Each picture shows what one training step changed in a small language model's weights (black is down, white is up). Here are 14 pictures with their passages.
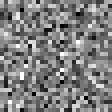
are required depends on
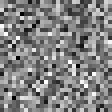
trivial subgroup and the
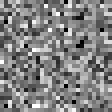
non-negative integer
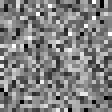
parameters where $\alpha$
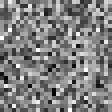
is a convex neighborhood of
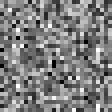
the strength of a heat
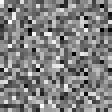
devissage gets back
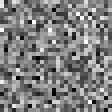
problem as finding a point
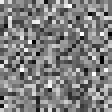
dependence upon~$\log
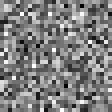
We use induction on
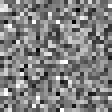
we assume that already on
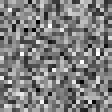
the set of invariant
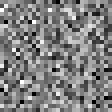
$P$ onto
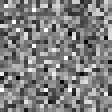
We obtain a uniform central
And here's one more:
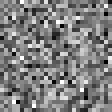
a congruence turns out to
